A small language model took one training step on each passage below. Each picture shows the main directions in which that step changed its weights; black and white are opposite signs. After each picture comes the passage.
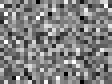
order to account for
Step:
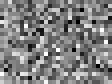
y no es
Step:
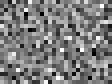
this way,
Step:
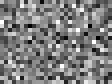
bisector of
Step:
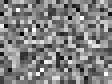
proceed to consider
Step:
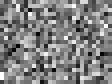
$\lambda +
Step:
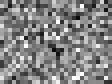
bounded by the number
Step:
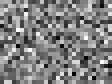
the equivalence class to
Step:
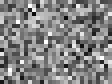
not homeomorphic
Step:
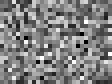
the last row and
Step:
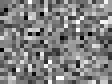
In this context,
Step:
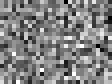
for his
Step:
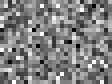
has coordinates $$
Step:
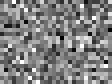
have: $
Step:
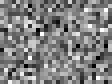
$X$ is
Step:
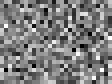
to writing
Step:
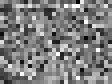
corresponding conserved
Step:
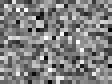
show that, from
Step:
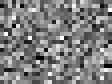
sieve solutions
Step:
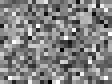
HM has been
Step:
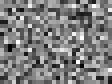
energy ROI in
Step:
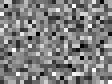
to coincide
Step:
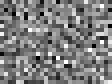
this mechanism,
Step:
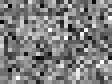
in quantum information
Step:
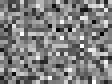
modeling equation
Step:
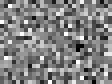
inside the
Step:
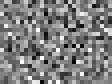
to the finest
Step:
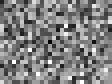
the size of a
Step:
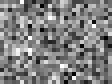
manifestations in
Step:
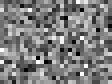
of UHE
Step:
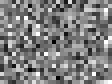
$S$ is
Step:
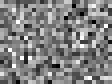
weak factorisation
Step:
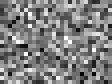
$\Delta u$
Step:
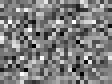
that is approximately
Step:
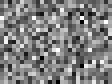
determine also the
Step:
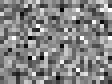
Notice that the
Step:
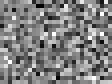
over convex sets
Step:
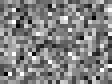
would able to
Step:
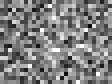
fields such as network
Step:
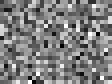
the electronic
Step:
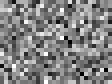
the cross-section
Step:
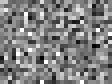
With the
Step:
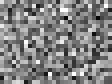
the tilt
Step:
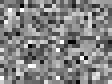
detector plane
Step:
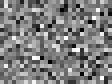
Also, by
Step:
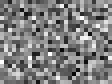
focus on phase that
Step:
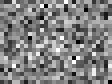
< \beta
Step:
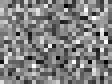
time domains.
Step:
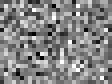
region illustrates that
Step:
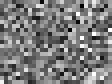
have not been
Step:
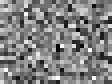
the convergence analysis,
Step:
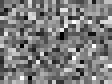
In other words
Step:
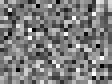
maxima along
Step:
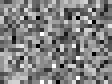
latent variables
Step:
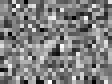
values of the
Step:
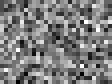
the integral is
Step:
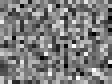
for Disease
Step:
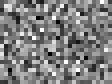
illustrate that
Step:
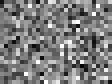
CSB effects
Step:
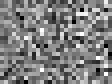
states and possible
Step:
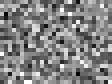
the videos
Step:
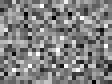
\, \partial
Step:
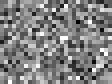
As seen from the
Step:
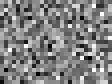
more precise if we
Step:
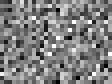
presence of components
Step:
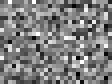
dynamics are given by
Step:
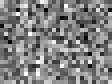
tidal effects
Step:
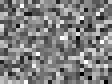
study, we performed
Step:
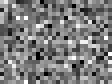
B on March
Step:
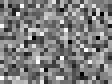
section, we present
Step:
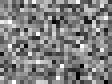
series were calculated using
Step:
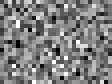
proved that for all
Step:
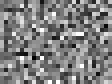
source and the
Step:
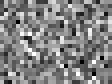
is the uniform
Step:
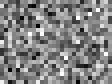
zero) - during
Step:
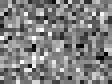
we neglect
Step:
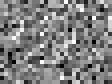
from repeated
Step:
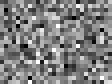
surface with only electron
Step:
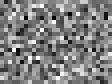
\alpha \\
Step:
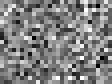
number} associated to
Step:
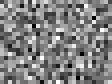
approach takes the
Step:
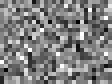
keeps the
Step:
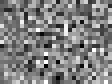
the photometric effect
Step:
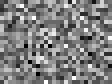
which will be
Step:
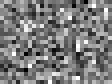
n$. Using
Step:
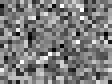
structure. This study
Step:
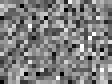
where we typically
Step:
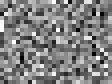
we already need some
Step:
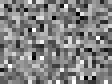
require that the
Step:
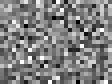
with the closing
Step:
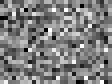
directly related to
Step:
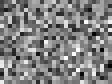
the inclusion
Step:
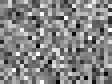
as well as the
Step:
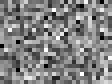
known from analysis of
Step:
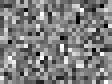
Repeating this
